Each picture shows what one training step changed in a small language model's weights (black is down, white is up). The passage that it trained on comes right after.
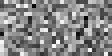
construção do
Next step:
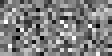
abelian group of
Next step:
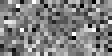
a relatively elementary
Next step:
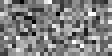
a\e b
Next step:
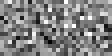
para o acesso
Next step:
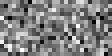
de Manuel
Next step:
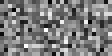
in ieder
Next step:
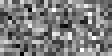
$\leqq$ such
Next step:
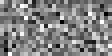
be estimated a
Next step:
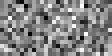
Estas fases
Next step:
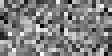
can be found
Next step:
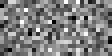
system's bandwidth
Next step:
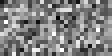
crosses the
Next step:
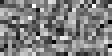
of our assumptions
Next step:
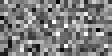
e innovación
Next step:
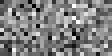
We conjecture this
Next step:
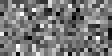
Since $A$ is
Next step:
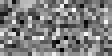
completeness, let
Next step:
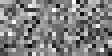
quality of the
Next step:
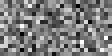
the average of
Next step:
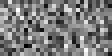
computed by the
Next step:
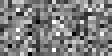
sequential conditional
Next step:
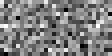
to promote
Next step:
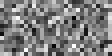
un anumit
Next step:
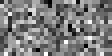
these percentages
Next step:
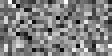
relativo a
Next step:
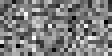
solution that {\it
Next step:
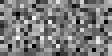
residuals of
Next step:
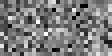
variables: A
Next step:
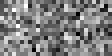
and the Hasse
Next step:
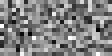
& Vertical
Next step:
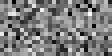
of this conjecture
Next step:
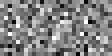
infinite loop
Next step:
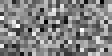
Bats to
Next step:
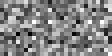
uchinchi –
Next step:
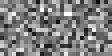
in this direction.
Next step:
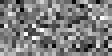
integer solution.
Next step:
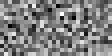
ser factíbel
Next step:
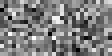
completes the
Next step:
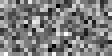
unit sphere
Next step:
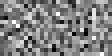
most general
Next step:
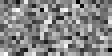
(The presentation
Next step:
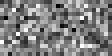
Iqtisod va
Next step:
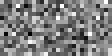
que chegaram
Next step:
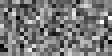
has the highest
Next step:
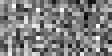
is in $E$,
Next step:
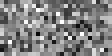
we define $\nu
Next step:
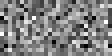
on the quantum
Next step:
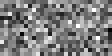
$f$ is
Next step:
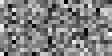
a larger
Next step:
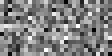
k$. Denote
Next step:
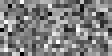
by Edrei
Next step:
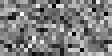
kind arise in
